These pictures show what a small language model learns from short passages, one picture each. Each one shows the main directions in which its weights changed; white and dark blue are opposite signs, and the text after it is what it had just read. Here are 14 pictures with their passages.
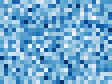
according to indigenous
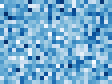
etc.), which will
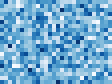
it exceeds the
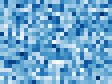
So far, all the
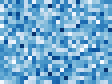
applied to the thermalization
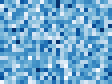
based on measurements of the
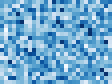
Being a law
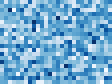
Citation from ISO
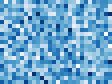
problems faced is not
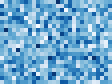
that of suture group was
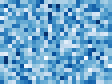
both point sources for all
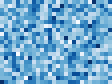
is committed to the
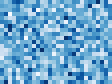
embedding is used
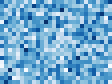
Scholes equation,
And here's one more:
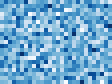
thickness. Here
